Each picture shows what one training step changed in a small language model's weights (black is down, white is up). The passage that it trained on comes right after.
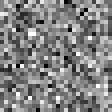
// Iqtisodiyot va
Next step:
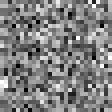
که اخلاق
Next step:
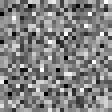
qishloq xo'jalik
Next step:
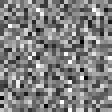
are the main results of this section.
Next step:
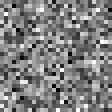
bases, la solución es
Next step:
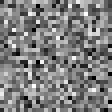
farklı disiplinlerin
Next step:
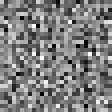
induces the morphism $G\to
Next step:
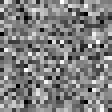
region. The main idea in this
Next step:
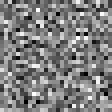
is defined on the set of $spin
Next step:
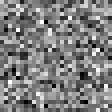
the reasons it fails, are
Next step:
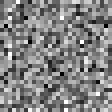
masalasi; 4. Anonim
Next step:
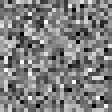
va bu usul bug‘lanish
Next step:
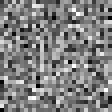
base field is given in section 4 (see
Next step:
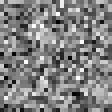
El valor del melisma
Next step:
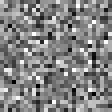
comprometen corresponsablemente
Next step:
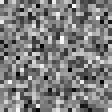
surfaces $f: \Sigma \rightarrow
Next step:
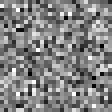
$\mu$ measure, we can
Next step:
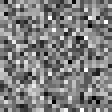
unique boundary component, and that the
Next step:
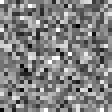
besproken. Na
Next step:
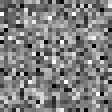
fitness values, for example).
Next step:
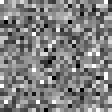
etilgan “Unterweisung
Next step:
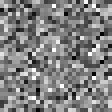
$\bir$-divisor on
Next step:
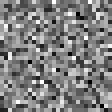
shuni tushinish
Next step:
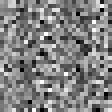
USULLARI VA
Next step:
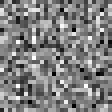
model structures on simplicial sets and
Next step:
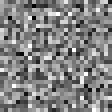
kepraktisan guru,
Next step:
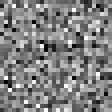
neighbourhood of $x$
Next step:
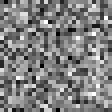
jarayonida elektron
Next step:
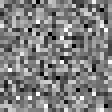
Germaniya Federativ
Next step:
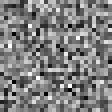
in den 60er Jahren
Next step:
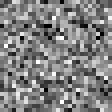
he/she would
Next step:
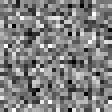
\eta \bigg\Vert
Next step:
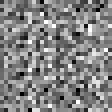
таълим олиши,
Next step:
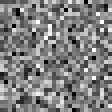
hildagi ananaviy va
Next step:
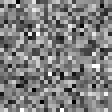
order two and series of infinite order.
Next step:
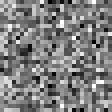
denotes expectation with respect
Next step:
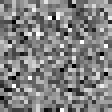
acum și în
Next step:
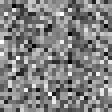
y es en este punto
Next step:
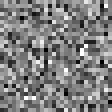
and the category of symmetric brace
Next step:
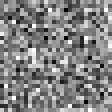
1. Абдуллаева
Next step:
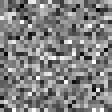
imkon beradi.
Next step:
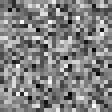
keng va atroflicha
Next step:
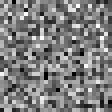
rotation of a rational multiple of
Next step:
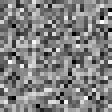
,& \end{eqnarray} where
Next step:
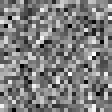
way: For~\(k \geq
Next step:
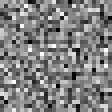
corresponding semi-group on
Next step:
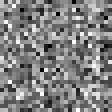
zero for even values of
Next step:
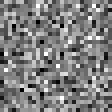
for $i=1, \cdots,
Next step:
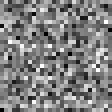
bir-necha kun sut
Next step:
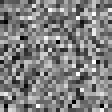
parte meridionale del canale
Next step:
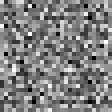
bahan pertimbangan
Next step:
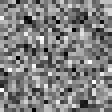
the previous subsection. We test
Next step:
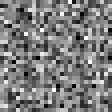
an integer. Let us consider the function
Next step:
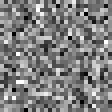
glance, as the optional
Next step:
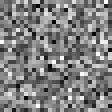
két emeletet fel
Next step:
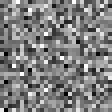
Ряшко та О.
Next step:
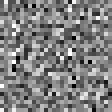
\cat{Ab}$ which corresponds
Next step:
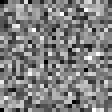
in a quantity across a
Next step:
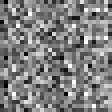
такими як Китай,
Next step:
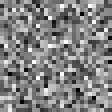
dagli Istituti,
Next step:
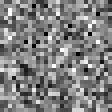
Tabellen ueber
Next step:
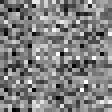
bir vakili ijodi
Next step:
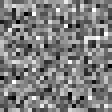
smaller invariants. This
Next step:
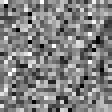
Electrónico para la
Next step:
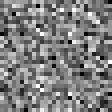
degenerate paths) and positive
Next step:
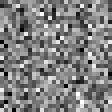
$1$ or $2$, and therefore
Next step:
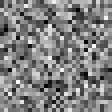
April). Giving stable
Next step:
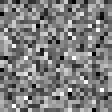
homeomorphism $\varphi:{\Bbb
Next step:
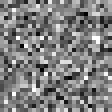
Figure 3. We plot the
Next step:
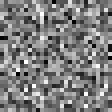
of the sample mean, we first show
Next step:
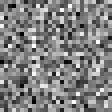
to $v$, and (2) each
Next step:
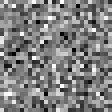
M)$. \bd Let $\Phi$ be
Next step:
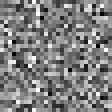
\\ Perimeter & -- &
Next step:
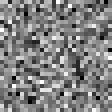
etilgan. Og‘zaki
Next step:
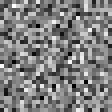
- 1% des élèves ont
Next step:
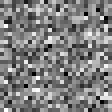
realizar la reacción de
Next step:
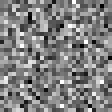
generated by interpreting some common
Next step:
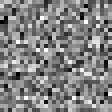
into the five segments defined by
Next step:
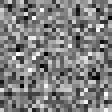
that $\Sigma$ and at least one
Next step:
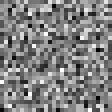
бу ерда, M –
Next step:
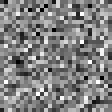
talvez mais ainda,
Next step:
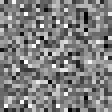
de ressources adaptées
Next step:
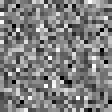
\end{cases} \text{ and
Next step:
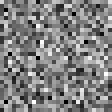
prosódia de L2 é na
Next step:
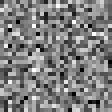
matrix functions some proofs are considerably more
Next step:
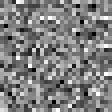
\gb X$ with $\gb
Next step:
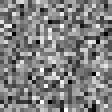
140 ítems con una
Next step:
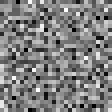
\noindent \noindent {\bf Remark
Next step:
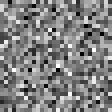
Jika jaminan ada,
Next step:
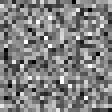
maqsadida amaliy
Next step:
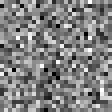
model with Denjoy-Wolff
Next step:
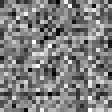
equality holds if and only if $M$
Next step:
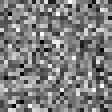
Gynecol Cancer.*
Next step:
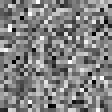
As the coupling increases,
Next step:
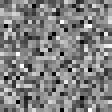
eng muhim vositalar
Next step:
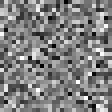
Uning asarlari oddiy va
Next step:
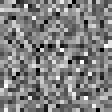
simplest new case is the pure
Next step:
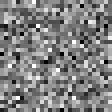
Evanghelie, nr.
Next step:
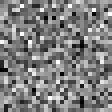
continuous gravitational potential.
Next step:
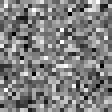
its image by $\Phi$. It is
